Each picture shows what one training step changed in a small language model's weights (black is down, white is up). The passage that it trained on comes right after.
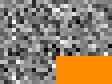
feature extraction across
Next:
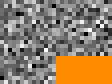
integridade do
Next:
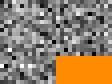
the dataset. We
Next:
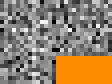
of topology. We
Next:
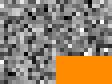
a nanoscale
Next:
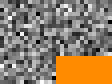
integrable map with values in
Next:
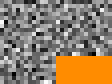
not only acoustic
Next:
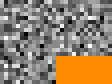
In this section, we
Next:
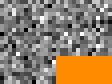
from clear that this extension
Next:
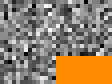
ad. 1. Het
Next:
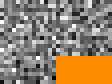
facial gesture
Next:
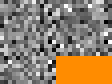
proposed in-context
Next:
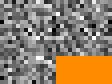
useful, for
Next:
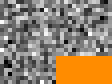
a sequence of $n$
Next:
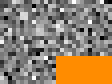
3 Total de
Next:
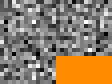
visibilidade das
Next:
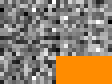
geometric representations.
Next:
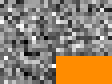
unit $n$-disc
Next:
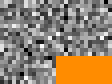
and {Pober},
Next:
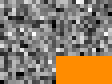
were done using the
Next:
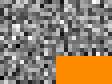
of different macroscopic
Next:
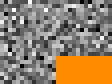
and if we only use the
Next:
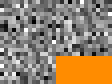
the three-body
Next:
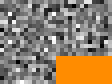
Art Museum de
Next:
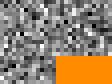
the weights such that
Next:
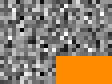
\end{eqnarray} which
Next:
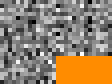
of the sky,
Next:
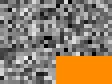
the pion and quark
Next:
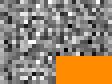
the current sheet because
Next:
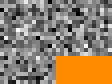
tradicional de
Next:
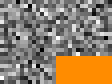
dopings in region
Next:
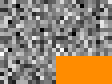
given finite radius and corresponds
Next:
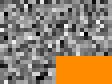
Committee in the
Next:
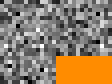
that at least two beating
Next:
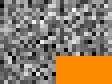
the transverse field. The
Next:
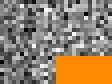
\ldots, h_n
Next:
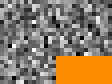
their analytical calculation through
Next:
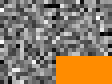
to approximate the expectation integral
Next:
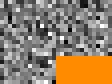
of constant magnetic field.
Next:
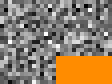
by the IRS parameter
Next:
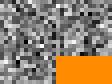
have an acceptable spectral
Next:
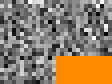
nor useful
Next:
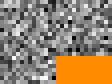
most pronounced.
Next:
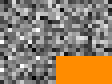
remained very low and
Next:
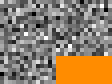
the convergence of solutions for discrete
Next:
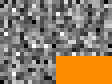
stability diagram, the density
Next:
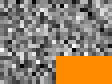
$s$ is defined by
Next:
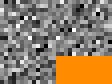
Com més colps
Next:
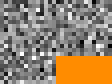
with concave index functions
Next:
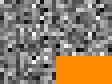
slight Stark shift
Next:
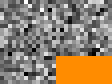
se centra en tesis
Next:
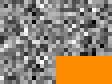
an absorption
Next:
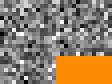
is another kind of
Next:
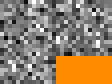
main difficulty is
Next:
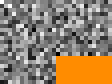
schemes play a
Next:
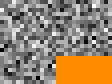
nazmı ve
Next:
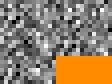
well as to look into
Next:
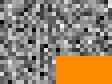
} \Sigma \cap
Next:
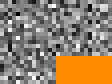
of toxic elements in
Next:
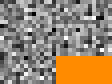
\end{figure} The
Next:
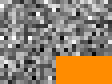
the different sample preparation
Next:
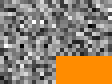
yerle ilgili
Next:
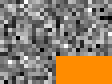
dots indicate no
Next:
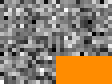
spectrum above the ankle
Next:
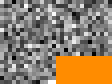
the decays of the
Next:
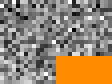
a $G$-invariant
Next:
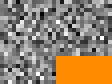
bounded by $I$ and
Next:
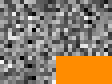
\mathbf{k}$ of
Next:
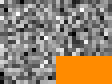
log and ln the same
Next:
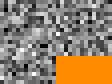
and $\vec q$, and
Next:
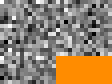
the parabolic
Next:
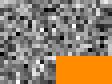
Temple University \\
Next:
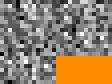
interface allows for a
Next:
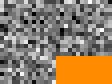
= \hbar g_\pm
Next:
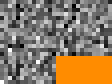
parameters were then found to be
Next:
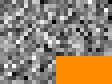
symbols. This
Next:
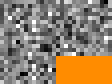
a semigroup. For
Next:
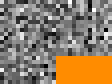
shrinks this
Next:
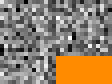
mechanism and explore how
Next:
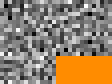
the circle of radius
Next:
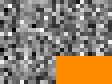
is not useful as
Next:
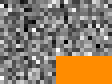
of $k.$ Moreover,
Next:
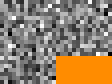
multi-start) of
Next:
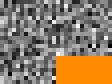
be the diagonal matrix of
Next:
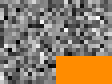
com o objetivo de
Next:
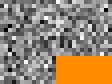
and HESS, for
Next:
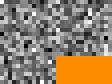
of pre-determined
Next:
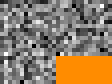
numbers and polynomials, the
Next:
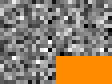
сумов. В
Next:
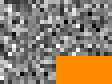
the second order we get
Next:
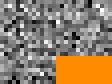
approach is to first express
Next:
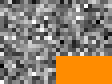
tenha sua
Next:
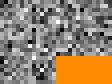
\xcyc$, along
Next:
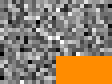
width of the mixed phase
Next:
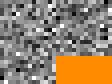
ta'limda hr
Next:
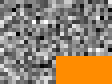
graphs with four vertices.
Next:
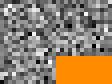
perturbations from the
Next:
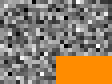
не меньше
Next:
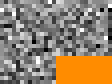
During evaluating each
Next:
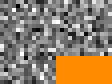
$B$, and it is
